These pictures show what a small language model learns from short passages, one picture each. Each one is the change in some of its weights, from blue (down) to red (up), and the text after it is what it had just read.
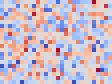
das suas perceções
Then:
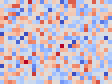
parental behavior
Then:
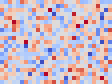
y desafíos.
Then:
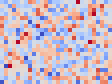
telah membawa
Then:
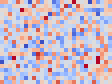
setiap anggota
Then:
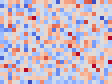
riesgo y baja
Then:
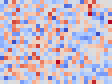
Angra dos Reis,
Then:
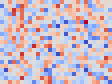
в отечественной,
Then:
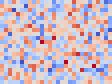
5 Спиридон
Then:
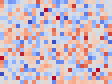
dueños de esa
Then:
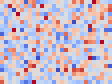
se ve reflejado
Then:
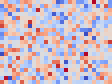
homem poderia se
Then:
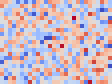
for opening buried
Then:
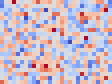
como o controle de
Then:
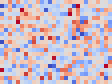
полном размере,
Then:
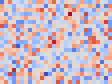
ООО Tadqiqot
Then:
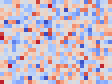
vizual metafora
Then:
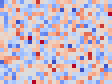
a tehnologiei nu
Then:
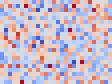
se sentem plenamente
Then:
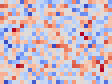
compréhension de
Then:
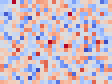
entre alunos, professores
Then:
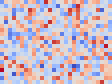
в країні в
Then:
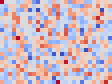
rivojlanishi, siyosiy
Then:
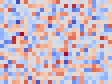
де изертленген
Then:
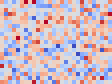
aks ettirilganini
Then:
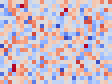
законную силу
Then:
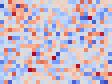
також пропонує
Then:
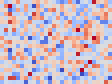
bases de datos
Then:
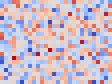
estar fundada em um
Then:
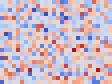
economici care au
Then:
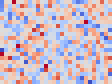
sua pergunta) e
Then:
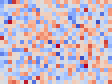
values have
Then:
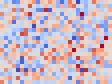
de janeiro de
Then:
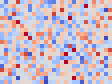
VIDA DEL
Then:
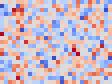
а далее в
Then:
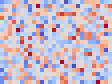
PDVSA, para
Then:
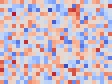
аварии или
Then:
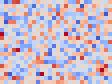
conforme. Si
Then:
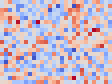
балки глобал
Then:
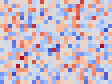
слабким у
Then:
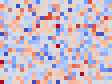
ocorrer em
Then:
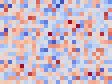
When integrated
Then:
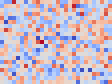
gestão e partilha
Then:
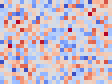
dijalan keluar)
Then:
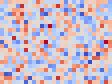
акс этади².
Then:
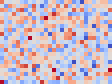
derrumbado: ya
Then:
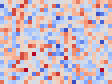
рекомендации и
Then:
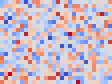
% o en una unidad
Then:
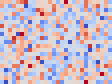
не акцентує
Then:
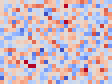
er opnara og
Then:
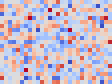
adjustments in
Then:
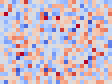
ринків та
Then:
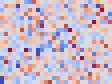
investimentos e para tal
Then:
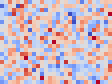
по тематическим
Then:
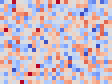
qilish, yaratilgan
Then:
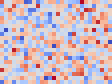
Intelectual en la
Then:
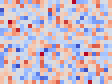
vínculos que las
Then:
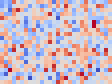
boshqarishning umumiy
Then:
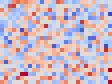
ao acúmulo de
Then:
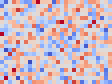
históricas e seu
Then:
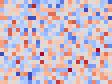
Archakova, R.
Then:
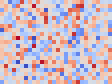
создаёт в
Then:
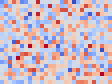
do autor, a obra
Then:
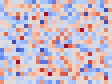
box test stated
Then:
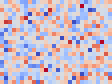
princípios dos
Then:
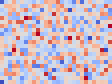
Ishni sudga
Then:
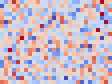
autocuidado e na
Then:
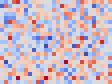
país, a fin de que
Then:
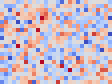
Emre, C.
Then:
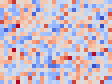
Purs yuridik
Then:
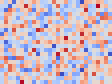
externas serán
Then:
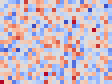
va boshqasini olish
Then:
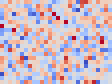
culturas populares
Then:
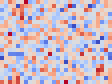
эга бўлишди ва
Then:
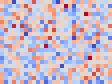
aun así éste
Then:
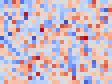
de prévenir le
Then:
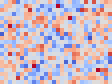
«Краєвид у
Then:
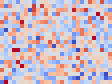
Estetik madaniyat
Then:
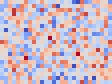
МОЗ України»
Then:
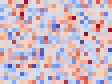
экономике [6,
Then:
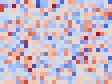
REC eles são
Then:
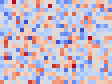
nossa realidade se
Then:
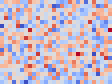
as geometric
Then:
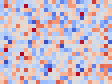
definirse por la
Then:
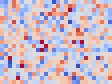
Metodologia de
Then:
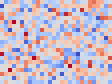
Goudali Zebu
